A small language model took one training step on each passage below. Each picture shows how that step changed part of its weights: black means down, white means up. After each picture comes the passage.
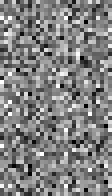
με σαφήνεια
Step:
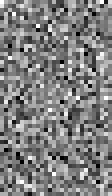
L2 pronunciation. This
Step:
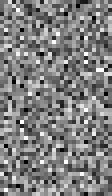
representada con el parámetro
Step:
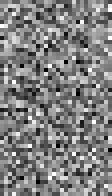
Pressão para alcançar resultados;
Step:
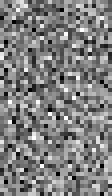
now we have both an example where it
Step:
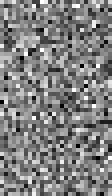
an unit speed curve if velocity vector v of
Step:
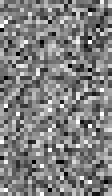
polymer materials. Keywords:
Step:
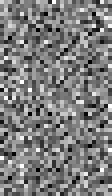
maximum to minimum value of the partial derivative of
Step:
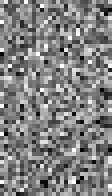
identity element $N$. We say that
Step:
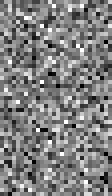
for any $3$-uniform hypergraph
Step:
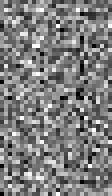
un estado donde no se
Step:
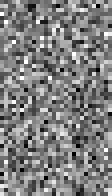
of the shared socioeconomic pathways
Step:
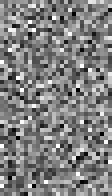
formando aureolas en torno
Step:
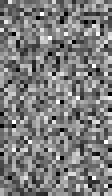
investments. To remove this
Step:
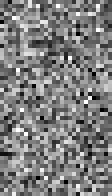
or otherwise try to harm the
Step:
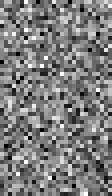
a free particle, the two distributions
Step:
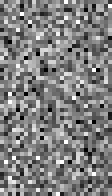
some open questions related to the results which we
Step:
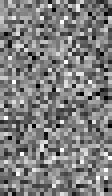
Given a graph $F$, the standard
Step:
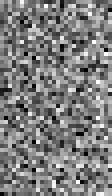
Eficácia aprimorada na
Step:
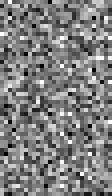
from the outermost code bits
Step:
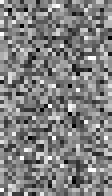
sıx torşəkili,
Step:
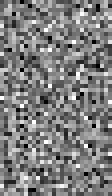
Hit Ratio/Number of
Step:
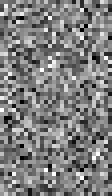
the digital educational environment, their role and importance
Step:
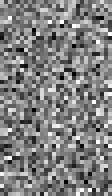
colorau é suficiente para atender
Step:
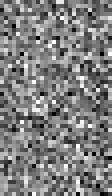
arms and legs statistics (see
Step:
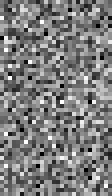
form of Islamic culture and is expressed
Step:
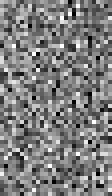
care while containing costs. A better
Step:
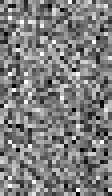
on the similarities in morphology and
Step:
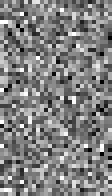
$\mathscr{O}_Y$. It is
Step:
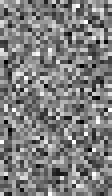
The proposed GA optimization technique has met the
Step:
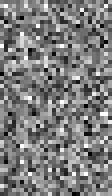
efficiency of its administration under conditions of
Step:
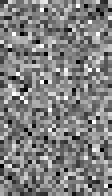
collectively. To guarantee access to health
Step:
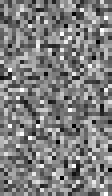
morqa, Otosini
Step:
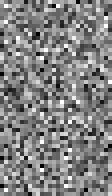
where the objective function values are extremely
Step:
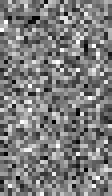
Organization, a controversy is
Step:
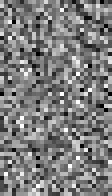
Ukraine With Ukraine demonstrating gains
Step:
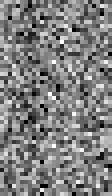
condições fundamentais para a
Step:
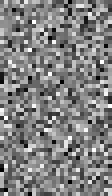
расширяется клиентская
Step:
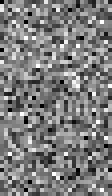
Then, for $n\geq 2$
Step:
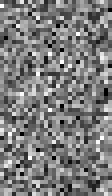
Lax--Oleinik operator
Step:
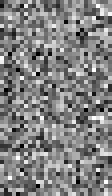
are the most important elements of the Pedagogical
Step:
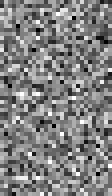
branch of $5/8$ is
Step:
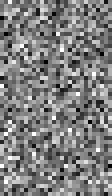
enhance the quality of life and competitiveness across
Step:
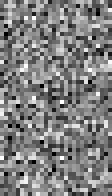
should be the servants of the people and
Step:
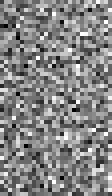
назарий асосларини
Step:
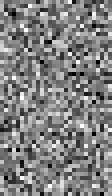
an infinite set of integers such that
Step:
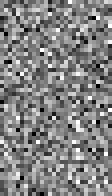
с. 8. Рубцов
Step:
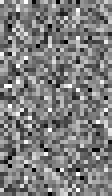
cost 10) were used to produce the
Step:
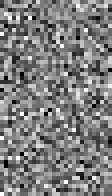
«Buxgalteriya hisobi va
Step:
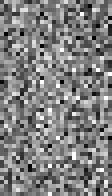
form to the inclusion of innovative technology.
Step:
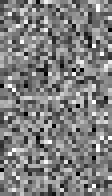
aggregated usage for a specific
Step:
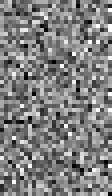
Aparecido Oliveira⁴ Daniel
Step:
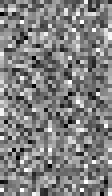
71 or 33.3% were reported
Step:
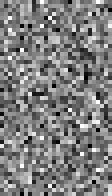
time to** change" subtly
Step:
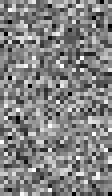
my TFG project, if you could
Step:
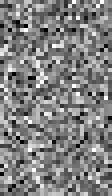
с микросервисной
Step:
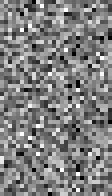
emosional) audiens
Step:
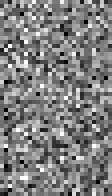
as support in the building process. The following
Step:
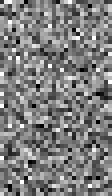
of $D^H$ restricted to
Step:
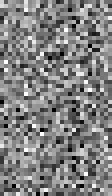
ташкил этса,
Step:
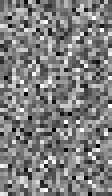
qualitative method selected from the population which
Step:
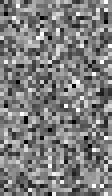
to a point, $\Delta\colon
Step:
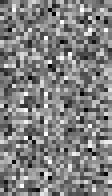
om bij slechte
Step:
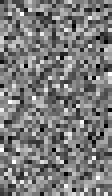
for arbitrary matrices $A$ and
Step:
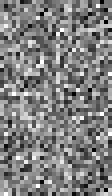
occurred up to this point in the
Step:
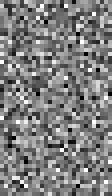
updating. Dataset is
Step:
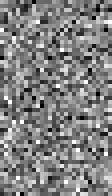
спеціалізованому та
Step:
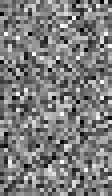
the lower-level (optimal)
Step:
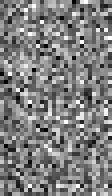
to (if any). One future direction for
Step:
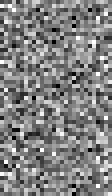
сув ҳавзаларидан
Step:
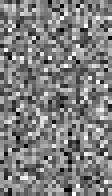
injury Rehabilitation needs
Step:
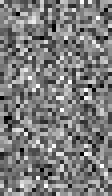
the heat-treatment of
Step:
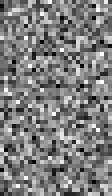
$n$-gons satisfy the system
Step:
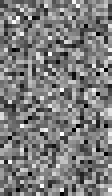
qilish, energiya samaradorligini oshirish va
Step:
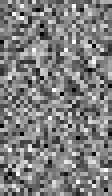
a família e, também,
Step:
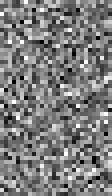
a discrete group with a subgroup $H$
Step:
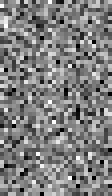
prove the reverse inequality. We do an
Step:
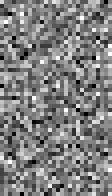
learning and long term retention of some
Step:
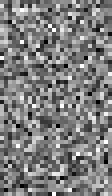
there is a minimum value of velocity gradient,
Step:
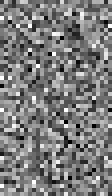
action of importins, Ran complex and
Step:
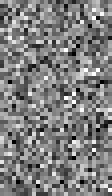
del estudiante universitario
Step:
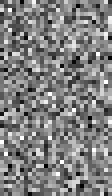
will enable to find cultural,
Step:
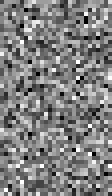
p$ of bad reduction, we refer
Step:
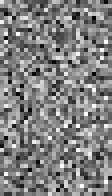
Наприклад: 1. А
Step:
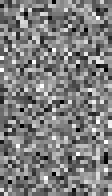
is a deformation retraction,
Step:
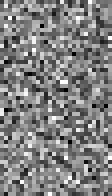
as compare other rings. The highest
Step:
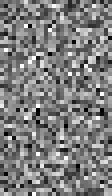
in `mother`, readers know
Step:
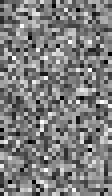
y tecnológica del
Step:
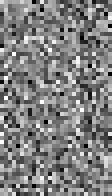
with theoretical perspectives that emphasize the
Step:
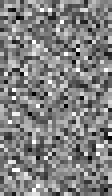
assets. Accountability and financial
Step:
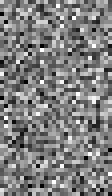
Київ, самого
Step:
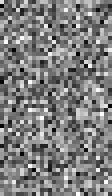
available shelf life window \(
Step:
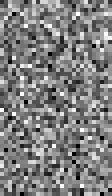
virusi. Gepatit D
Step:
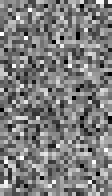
mai multă plăcere
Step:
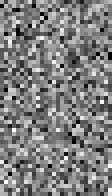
high, it reflects the positive performance of
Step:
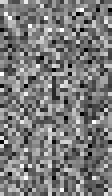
research data Introduction to the topic of
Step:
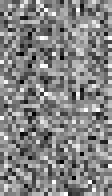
pembelajaran dengan baik dan
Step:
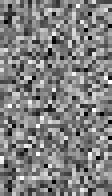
em acervos culturais
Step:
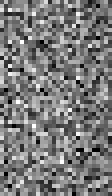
E$ and $E$ on the
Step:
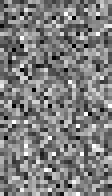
17.5t/ha biochar application
